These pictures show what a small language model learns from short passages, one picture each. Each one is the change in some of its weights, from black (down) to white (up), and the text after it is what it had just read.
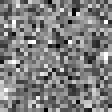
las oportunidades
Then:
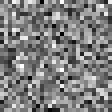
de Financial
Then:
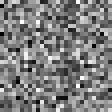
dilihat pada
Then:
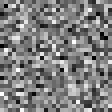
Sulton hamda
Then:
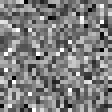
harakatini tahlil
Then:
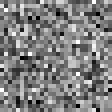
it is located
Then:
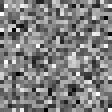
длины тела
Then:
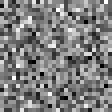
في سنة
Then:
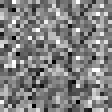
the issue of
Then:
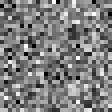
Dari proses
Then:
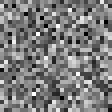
nadie me
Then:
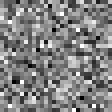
de Educação.
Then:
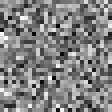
planteado esta investigación
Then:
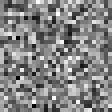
and artistic
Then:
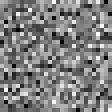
op het terrein
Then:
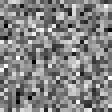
permiten la
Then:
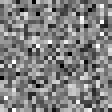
híbrida de
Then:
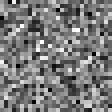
ce posedă un
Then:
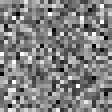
de hoje e
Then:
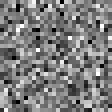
ГП; $p
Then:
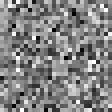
aponta na
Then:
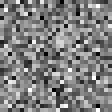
aruz vazni va
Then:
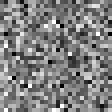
idora qilishning
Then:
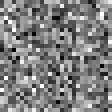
a los reclamos
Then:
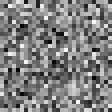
grazia di
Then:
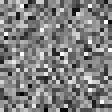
Para o autor, é
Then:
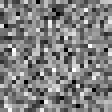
dataset delle
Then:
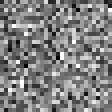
il tentativo di
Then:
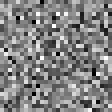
asociar un
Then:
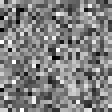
do tempo na
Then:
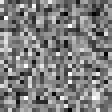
of common interest
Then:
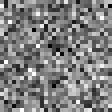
escala local.
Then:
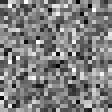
decretato la
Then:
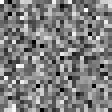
los Andes son
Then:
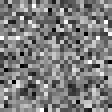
el rendimiento
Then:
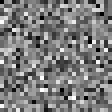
Veronderstel dat
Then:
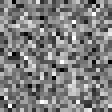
rest van de
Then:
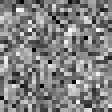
of the 2019 International
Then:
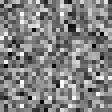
conflitos, é
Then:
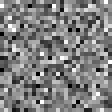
введен в
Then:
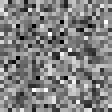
estudos de caso ou
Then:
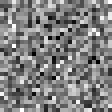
preso com quem
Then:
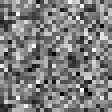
Hong Kong.
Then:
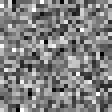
dos relatórios
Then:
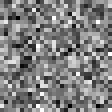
orqali bu ikki
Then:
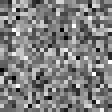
о том, что
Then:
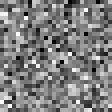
Doctor of Medical
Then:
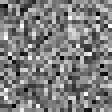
los comentarios y
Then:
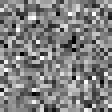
no. Este
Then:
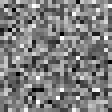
за отправную
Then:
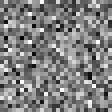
Apoio à
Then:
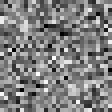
Sub DAS
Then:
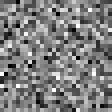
théorique que
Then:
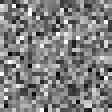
el entorno
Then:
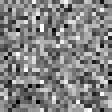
juga bisa
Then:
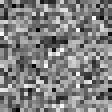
debutat cu
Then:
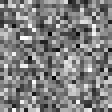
in Perforated
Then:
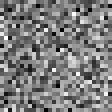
didik baik dari
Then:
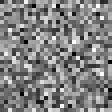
rasmiy nom)
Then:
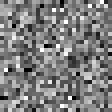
Bu çalışmada
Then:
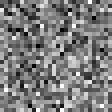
dan juga orang
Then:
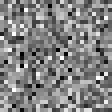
tizimiga tushirish
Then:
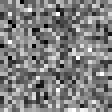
na pokazaniu
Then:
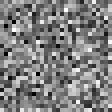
a la carga
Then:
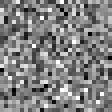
dos entrevistados
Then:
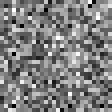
an'ana va
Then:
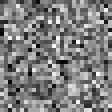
historical significance
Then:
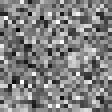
de pessoas,
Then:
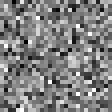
papel importante nos
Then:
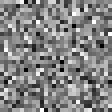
escasos en la
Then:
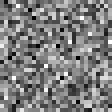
situasi atau
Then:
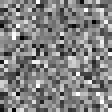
não deve ser
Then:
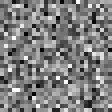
tizimi; -
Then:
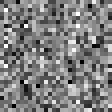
va aniq tartib talab
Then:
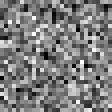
lien entre
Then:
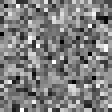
de service des
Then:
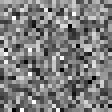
uno de los
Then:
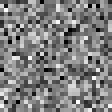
influence of political
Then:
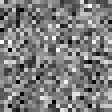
e também pelo tempo
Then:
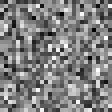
traditional to
